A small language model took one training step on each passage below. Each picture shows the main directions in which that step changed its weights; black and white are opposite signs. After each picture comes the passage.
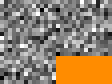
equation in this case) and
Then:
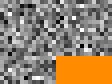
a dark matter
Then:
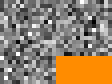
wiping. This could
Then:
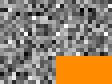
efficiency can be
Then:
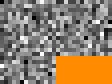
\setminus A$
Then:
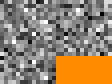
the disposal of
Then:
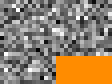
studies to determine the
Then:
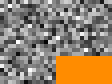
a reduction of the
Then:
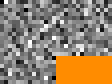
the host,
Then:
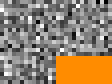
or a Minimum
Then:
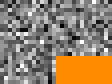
the unique minimal
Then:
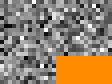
molecular long
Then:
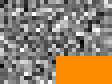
keV collected
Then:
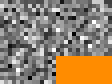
remaining properties.} We
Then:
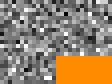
form of the objective
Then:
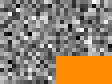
Statute of the
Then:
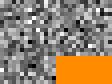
We therefore see that local
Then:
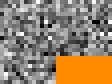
\end{equation} where
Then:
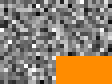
process. The goal
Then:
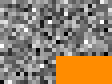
line denotes the
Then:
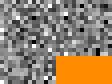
these properties. We will
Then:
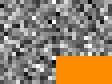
hepatic and
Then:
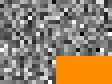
for Supervision
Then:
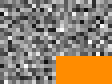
well en-route to
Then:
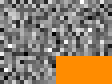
materials, both
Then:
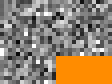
concentrations and associated
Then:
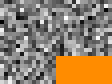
When supercooled
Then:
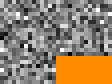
it critically for
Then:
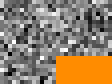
permutation $\tau
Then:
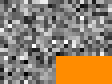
of this iteration,
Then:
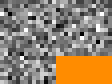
EMBH is
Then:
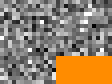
present the results of a
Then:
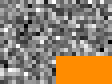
origin to every
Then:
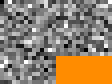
1 in the definition of
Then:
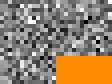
as we aim to develop
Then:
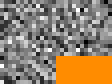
special directions
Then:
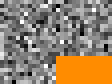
b=0 fm
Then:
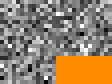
a more advanced
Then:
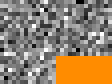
energy $\epsilon_D
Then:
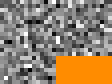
J. Tango and
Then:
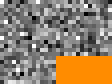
paper recommends
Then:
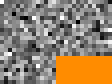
rotationally invariant
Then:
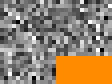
we target a low
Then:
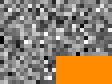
open in $G$.
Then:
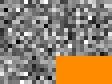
was 17% and the
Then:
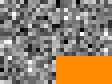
in the 4D case.
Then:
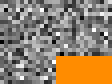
could equally well be
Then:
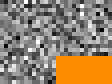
of the complex is expected
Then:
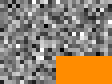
the significant population of
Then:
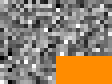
of SDMC
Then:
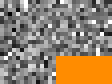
real-time IoT
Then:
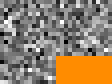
like that from TW
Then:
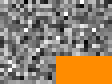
of the BNS,
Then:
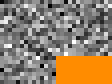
figure 8 knot;
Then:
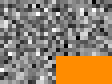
process can question current
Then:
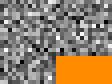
works of Green
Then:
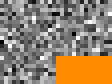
a metropolitan
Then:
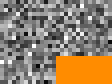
can have a significant effect
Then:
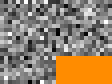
and the separation
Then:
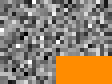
the graph-nature of
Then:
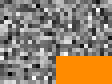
respiratory or
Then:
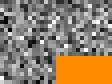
\ \}$ the group of
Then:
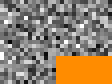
2018, he completed
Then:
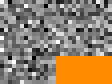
that the cords of
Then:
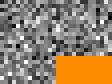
scale in terms of
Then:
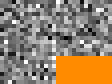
first fundamental
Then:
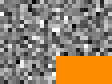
A, B and C
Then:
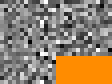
is the energy difference between
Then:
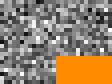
mutations with functional
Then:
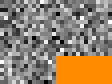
conclusions may be
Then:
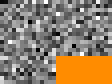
of this super-potential
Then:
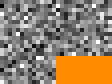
Brody and
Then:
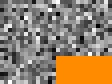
pits appeared to
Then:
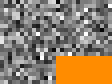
on examining other
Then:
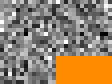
two systems. Analysis
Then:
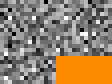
history of a
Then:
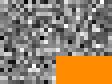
of the lattice of
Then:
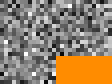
the parameter curves;
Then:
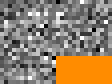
current tokens. -
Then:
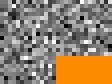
matter fields of the
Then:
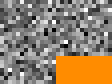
The dashed line
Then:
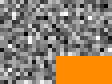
in these processes. The
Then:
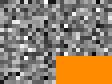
to show that $f$
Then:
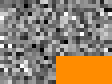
Agents. All
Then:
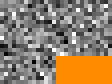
\begin{prop} If
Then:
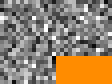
or equipment service
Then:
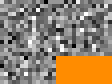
ISPH or the
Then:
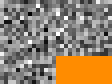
proposed, including
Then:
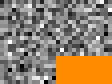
anatase form. In
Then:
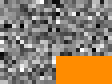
moral content in
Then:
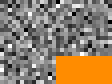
the political power,
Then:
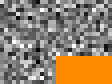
a bit sharp
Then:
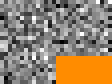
center. \hbox
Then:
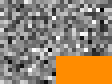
results of Ref.\
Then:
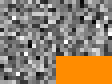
between existing BIS
